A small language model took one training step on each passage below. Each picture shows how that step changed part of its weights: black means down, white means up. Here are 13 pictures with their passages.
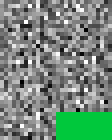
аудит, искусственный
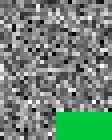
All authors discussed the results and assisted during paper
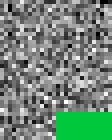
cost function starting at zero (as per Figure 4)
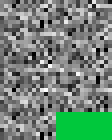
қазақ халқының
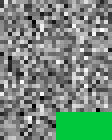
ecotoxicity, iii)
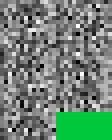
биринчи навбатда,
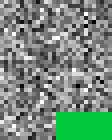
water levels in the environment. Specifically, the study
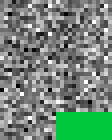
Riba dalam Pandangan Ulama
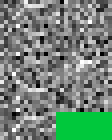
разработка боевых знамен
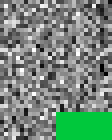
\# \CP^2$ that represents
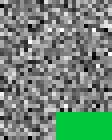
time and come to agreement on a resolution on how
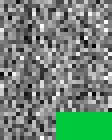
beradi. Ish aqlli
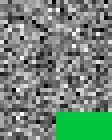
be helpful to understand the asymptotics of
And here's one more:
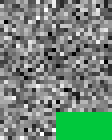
SAI, propõe diversas
